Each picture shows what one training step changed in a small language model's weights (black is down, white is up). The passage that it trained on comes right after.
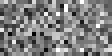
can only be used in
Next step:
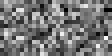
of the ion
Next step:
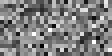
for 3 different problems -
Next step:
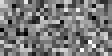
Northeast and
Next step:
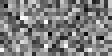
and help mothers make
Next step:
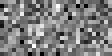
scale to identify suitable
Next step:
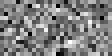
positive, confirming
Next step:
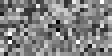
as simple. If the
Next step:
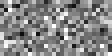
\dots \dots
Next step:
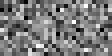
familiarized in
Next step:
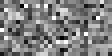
supply; (ii)
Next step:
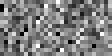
2016), other studies state
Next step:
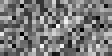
to have a clear view
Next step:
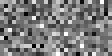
analysis. Given
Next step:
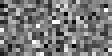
thermolysis of
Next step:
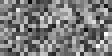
the presence of light
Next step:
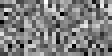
history was obtained including duration
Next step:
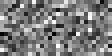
case of MOC
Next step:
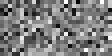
achievements developing open access
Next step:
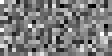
Results clearly showed
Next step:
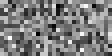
developed could be used by
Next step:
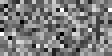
categorized the scores
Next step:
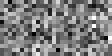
accountability. The document
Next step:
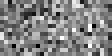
designed to find out what
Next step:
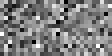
been carried out. The
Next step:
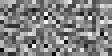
paper we will discuss
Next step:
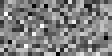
higher-quality financial
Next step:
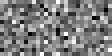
be symbolically
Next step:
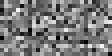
solid organ and
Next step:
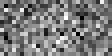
increase in value over
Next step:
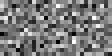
The aromatic
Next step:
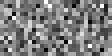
Impact of meaningful
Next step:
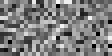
article is prepared from
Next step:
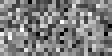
the computed correlations
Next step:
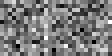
when a financial institution is
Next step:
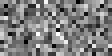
competence based on the
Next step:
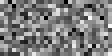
funding streams
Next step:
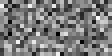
quick succession.
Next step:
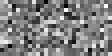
Availability of
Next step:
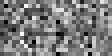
requires practice. However,
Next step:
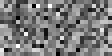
fertility. In
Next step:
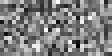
for this study was obtained
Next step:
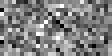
country. Function of
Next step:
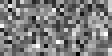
improve the occupational
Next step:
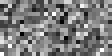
material in the text is
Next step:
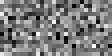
95% confidence
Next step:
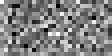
Manager 3).
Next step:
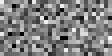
IMR and to
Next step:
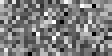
above is supported by
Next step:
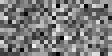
structure and dynamics of
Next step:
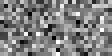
in previous years, in
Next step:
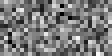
of the elderly
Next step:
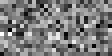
lapped to
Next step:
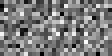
times more likely to
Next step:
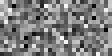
4 shows that the
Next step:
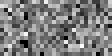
to generators,
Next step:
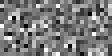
carried out by me under
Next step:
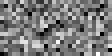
in the field of
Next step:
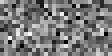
manner and are carried
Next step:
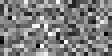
organic solvents
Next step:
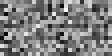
methods are examples of
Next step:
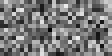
of the reliability of
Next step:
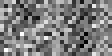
importance in order to increase
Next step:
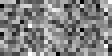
tourism is to sustain
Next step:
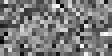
has influenced the government
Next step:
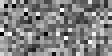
samples Soil samples are
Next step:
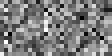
face". So,
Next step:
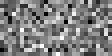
SCHOOL IN
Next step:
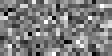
recent few decades,
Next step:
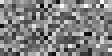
prosumers' energy
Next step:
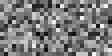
heat flux of the
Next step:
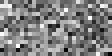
Anton S.
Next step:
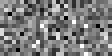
who were matched
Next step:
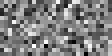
accompanying paper
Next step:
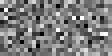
researchers use heart rate
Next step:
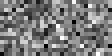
with the glory of
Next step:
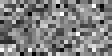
according to educational qualification
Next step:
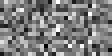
of the Complex
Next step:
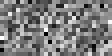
the same performance.
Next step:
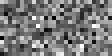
improvement goal of the
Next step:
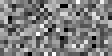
5. Fang
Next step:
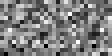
matter of the brain,
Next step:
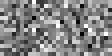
elected positions In
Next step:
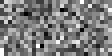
on these mineral system
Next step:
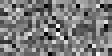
using the datasets in the
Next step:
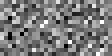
majority of research to
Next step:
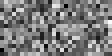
of classical mechanics
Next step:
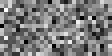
urban flora of
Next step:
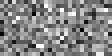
consider $w >
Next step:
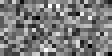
imagination and the
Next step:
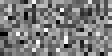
instrumentation and techniques
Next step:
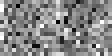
Interpretation .
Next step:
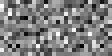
Theory 36
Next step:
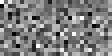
It also releases
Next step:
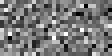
accuracy, precision,
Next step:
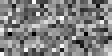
first stage, for the
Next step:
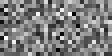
were expressed in percentage
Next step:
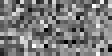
and qualified manufacturing of
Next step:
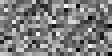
performs two major
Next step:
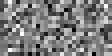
this regard, the development
